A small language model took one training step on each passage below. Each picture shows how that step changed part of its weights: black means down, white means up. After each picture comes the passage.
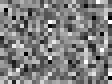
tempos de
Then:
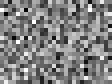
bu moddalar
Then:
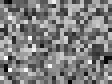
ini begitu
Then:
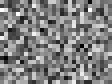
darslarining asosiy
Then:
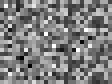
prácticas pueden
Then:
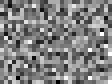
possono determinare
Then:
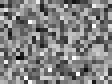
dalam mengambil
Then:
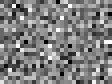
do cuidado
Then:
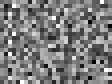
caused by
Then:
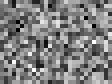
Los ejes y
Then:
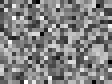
is als de
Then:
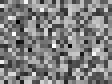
Análisis del
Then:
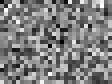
para o futuro
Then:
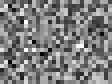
qilishda milliy
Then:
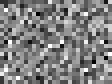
sering di
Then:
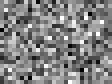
и угол
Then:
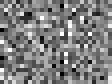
с ровной
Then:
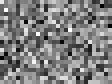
adicionaron 50
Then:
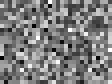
de prevenção e
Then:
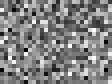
olib borilayotgan
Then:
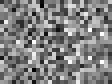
dotsent Mirzayeva
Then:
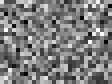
rasyonel bir
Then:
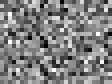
to the theory
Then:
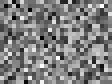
fornecer uma
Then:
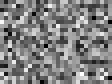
corporate social
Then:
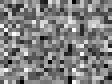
não deveriam
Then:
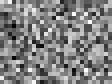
book International)
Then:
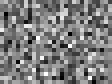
выделенных со
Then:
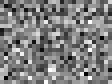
zo duidelijk
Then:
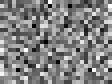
de Las Palmas
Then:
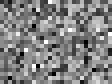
dio od
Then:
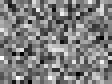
tashkil etishning
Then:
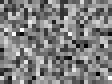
a case study
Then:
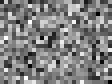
um total de 12
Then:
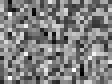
va doston
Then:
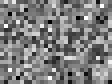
preposições nem
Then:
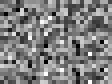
sino también,
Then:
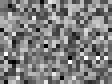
karena biji
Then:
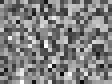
na Constituição Federal
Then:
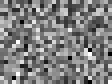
qabul qilingan
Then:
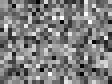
encorajar e
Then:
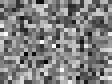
як правило,
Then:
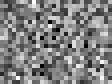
Economic development and
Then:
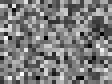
críticas dos
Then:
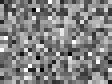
gegen alles
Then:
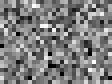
время активных
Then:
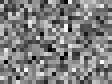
a circular
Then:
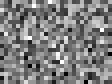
registrados por otros
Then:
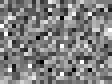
la beta
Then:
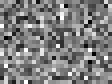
направленной на
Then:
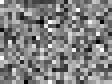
giro significativo
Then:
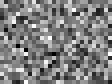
pedagogik vazifani hal
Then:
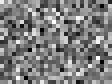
tadqiq etishda
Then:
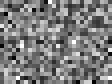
sólo en
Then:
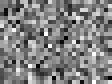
ao processo, a
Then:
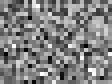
возможность для
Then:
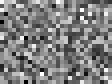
y debate de
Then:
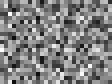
matn tadqiqotchilarining
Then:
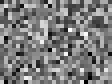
sobre impostos Os
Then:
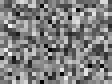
History of
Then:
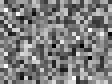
yondashuv asosida tashkil
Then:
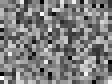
in outline and
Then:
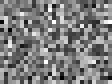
recursos mediante una
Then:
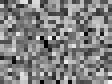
the use of
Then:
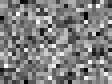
not known
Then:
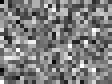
Além disso,
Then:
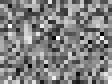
investigations et les
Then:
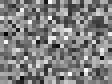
del entorno,
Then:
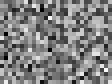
také pro
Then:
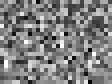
настоящее время
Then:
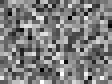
фактор национальной
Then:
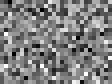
grono do
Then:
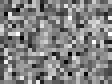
compreendam a
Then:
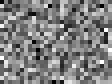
A iniciativa,
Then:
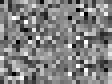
Durante os
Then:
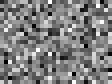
in Higher
